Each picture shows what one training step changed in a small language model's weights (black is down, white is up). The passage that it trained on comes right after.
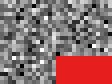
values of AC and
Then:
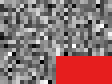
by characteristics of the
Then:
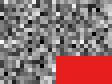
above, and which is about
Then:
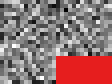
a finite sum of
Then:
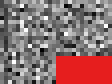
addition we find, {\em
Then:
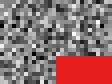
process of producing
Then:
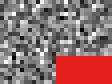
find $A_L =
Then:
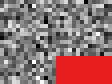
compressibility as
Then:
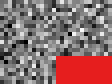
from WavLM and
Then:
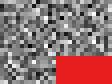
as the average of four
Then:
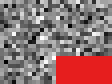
relevance. In
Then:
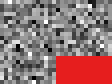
that their kinetic
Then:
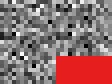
and is associated with the
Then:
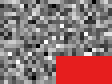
a discrete time
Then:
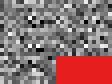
\psi}$ we have
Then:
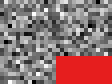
Ranked By
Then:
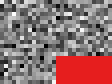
To investigate
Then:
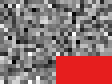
gauge group
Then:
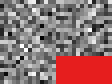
understand this in
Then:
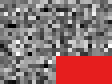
has flipped,
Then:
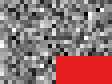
H. Zurek,
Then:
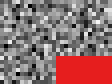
period of our observing
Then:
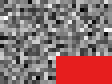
based on 500 random
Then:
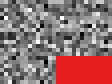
holds for all
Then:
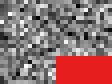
we find two solutions
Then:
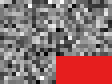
representing the sum of
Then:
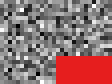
CERs of
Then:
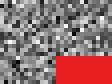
the SM ensures
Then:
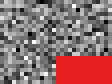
and explainability when
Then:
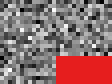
O}$. Moreover,
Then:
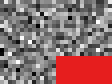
simulation of leaving out
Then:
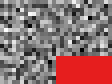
decided to report
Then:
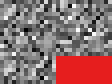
Exactly at
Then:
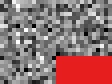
the GW model follows
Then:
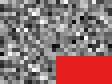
to validate the
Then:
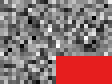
of spontaneous emission
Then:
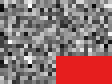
observational conditions, such as
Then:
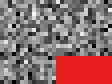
up-down asymmetry
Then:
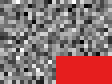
disturbing the
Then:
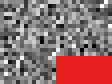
like calibration
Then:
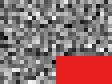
example, that in a
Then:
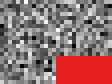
a magnetic charge, the
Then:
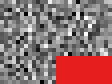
neutrino energy.
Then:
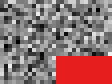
plasma, which is
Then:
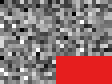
&\ddots &
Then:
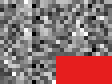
modified as compared
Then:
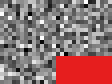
Li, Chao
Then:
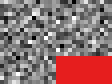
this would encode all
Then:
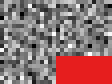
a nontrivial
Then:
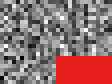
+ \cos\alpha\
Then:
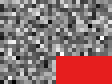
in the physical parameter
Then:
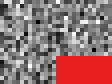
superfields defined by
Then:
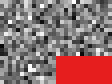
Compared to PE
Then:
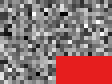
The four sky
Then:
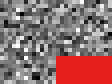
Output from all
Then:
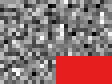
been noted that under
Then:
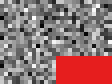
introduces a finite
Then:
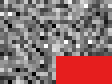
(DM), fold
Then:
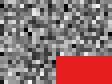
it contains a
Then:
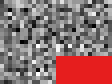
of standard QCD fields
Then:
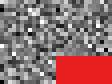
to incorporate the
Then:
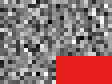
and $I$, as this
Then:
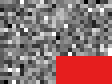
Our results show that using
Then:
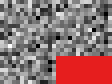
be added so as to
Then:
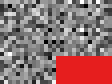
the numerical analyses
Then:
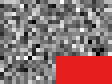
a system of $N$
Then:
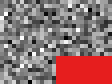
Conference –
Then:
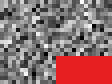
visualization design
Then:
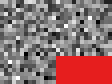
structures introduces new
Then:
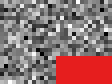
in realization $9$
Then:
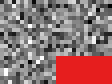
then a soliton
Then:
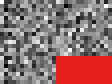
the phenomenology
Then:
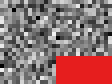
taking into account
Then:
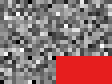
ratio E$_{\rm
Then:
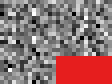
small $t$. This is
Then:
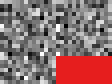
shows that for all input
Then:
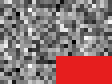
(or time-dependent
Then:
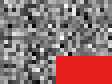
of relational tables.
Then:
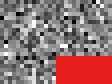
x \sqrt{-\bar
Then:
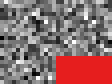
between these two regimes
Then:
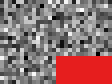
becomes weaker
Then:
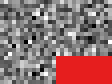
of this regime is
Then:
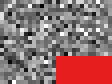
Rev.\ D {\bf
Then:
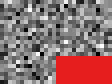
energy scale below which the
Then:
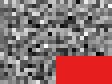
of data required by the
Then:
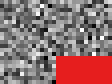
of literature is
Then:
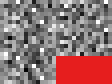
magnitude of the
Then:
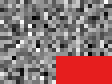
scale transformations,
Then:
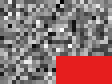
peak intensities between
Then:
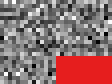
are located at different frequency
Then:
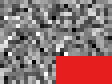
the validation set after
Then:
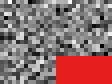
squares of
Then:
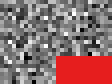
stars corresponding to selected parameter
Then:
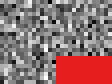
However, there is an
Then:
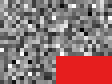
emit electrons and
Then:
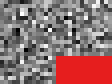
few mCrab
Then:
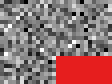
complex line profile of
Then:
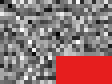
& Meta Infer &
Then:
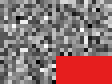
$\omega_z$ which
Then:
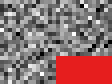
the three factors in the
